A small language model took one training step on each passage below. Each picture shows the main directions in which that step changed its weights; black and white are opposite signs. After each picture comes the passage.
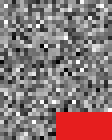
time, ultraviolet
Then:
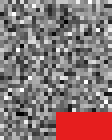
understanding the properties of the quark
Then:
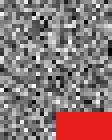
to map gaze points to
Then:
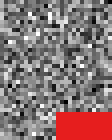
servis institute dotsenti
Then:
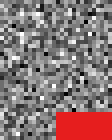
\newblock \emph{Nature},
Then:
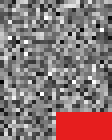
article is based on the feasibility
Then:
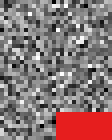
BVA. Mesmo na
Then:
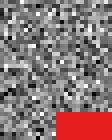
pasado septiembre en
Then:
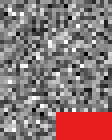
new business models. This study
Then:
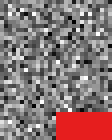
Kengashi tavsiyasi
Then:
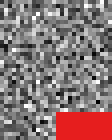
relatively large changes in voltage
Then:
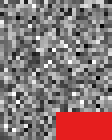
fast modes} At the beginning
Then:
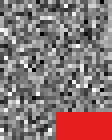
planning strategies in the Rivers
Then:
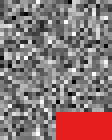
dissecção aórtica no
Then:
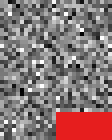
(effet du site, chemin de
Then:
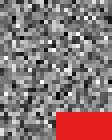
expert review. \item Compare results
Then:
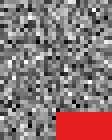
CS), el desempeño
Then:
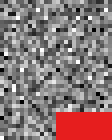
the main challenges of VQA is
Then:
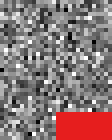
influenciado os resultados da
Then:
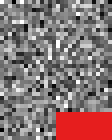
a sustainable development, then one can
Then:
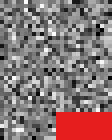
a CT scan is recommended
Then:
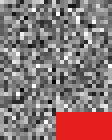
expressions like \begin{equation}
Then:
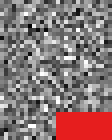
de vigorexia. 6 -
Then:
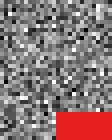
macet di Indonesia.
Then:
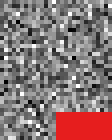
modifications to the parameterization are included
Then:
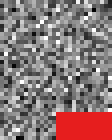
on top of one another through this
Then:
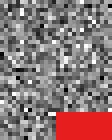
opiniões sem dados
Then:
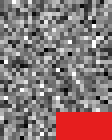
of freeze-out properties obtained by
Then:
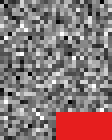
a much more intuitive and accessible
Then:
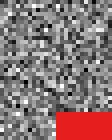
my neck” to describe this
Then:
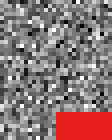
increases with raising temperature, and
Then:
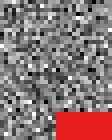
national representatives. 452
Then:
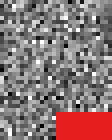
Industrial Economics and Technology
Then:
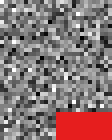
(SPC) mode, capable of
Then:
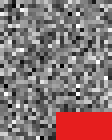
monitoring $\Ninv$, the
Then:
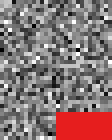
meaningful amodularity only in the
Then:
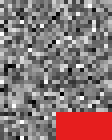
energy is converted into a relativistic
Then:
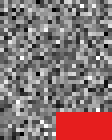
is added to the trajectories of
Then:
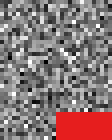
electrophoresis. The PCR
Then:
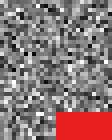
al., 2013), monsoonal and
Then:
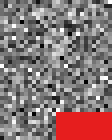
hackathons and has also been a data
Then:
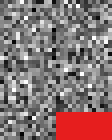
introduce order parameters \begin{equation}
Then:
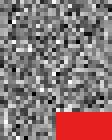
classes of Thessaloniki,
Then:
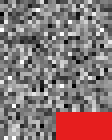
also contains a feature that the
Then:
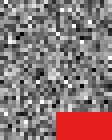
the size of the dataset they are
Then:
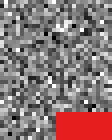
estudios sobre literatura
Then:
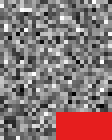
poslední vlně
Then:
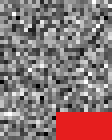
all COROB partners are
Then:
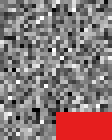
Science Europe develops its positions
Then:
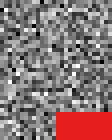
qoida tariqasida,
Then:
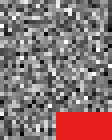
lien positif et étroit,
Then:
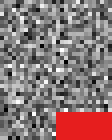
intermediate expressions like
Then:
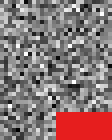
in Nigeria over the years and
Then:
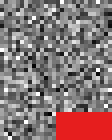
prefer to wear floral and
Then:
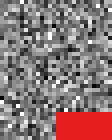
on root surfaces [11].
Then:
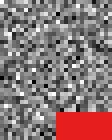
GUT or Planck scale.
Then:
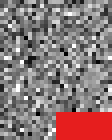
reconstruct the secret while the
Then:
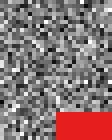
emphasized on the importance of
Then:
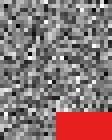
the thermally averaged cross
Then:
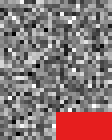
selecting a delivery facility
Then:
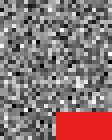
of the most important factors of the
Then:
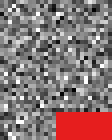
- Agenzia Regionale per la
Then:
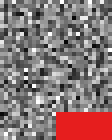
the many-body first excited
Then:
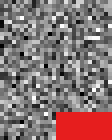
specific properties. It also leads to
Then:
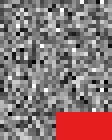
from a restricted local tuning region
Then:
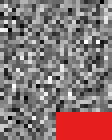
obtained and stability is analyzed using the
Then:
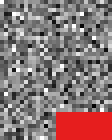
imeni akademika V.
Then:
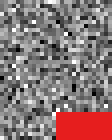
Research shows that, average duration of
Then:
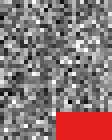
outros homens, é expressão
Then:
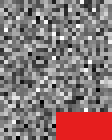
dialogue were proposed: adopt
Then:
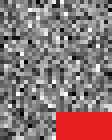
ma'lumotlarni real
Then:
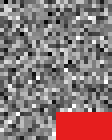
parallel to the wire axis
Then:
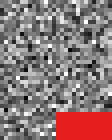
parts of Christian couples
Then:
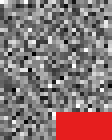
deste estudo de revisão
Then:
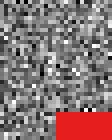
preceding shot, we must rely
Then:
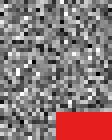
make their own decisions,
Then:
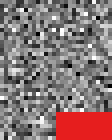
certamente sinistros
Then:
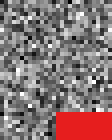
WSe$_2$, decomposition
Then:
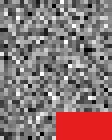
father. I didn't know
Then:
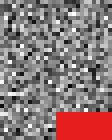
within the stimulus ensemble which
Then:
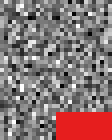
the Holocene (E), another
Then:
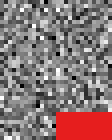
the samples had levels above 400
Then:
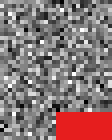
thereby consolidating the unique
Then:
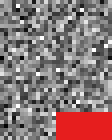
люльок з клеймами
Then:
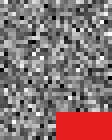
with the literature. We also limited the
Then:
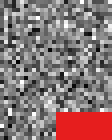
implantli bolalar bilan
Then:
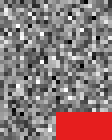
the decrease in the melting point with
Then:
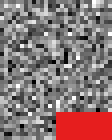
como Fe, Mn, Cr,
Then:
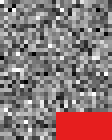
\textbf{Table~S9.} The
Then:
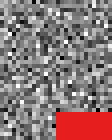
55\% in the Taurus
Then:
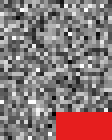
critical points but $(\gamma
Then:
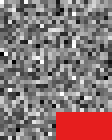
Fo I R D O E Vi Su
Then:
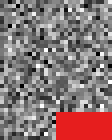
markets. (The definition of the
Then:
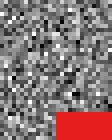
Web of Science, Scopus,
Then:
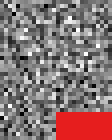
telah menimbulkan
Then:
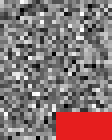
anterior propicia que, en
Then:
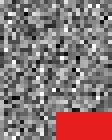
constructed using the maximum
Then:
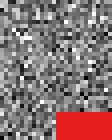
sublattices are the same except
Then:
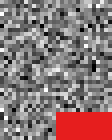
and {Ueda}, Yoshihiro
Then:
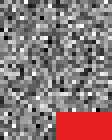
as well as large population groups. It
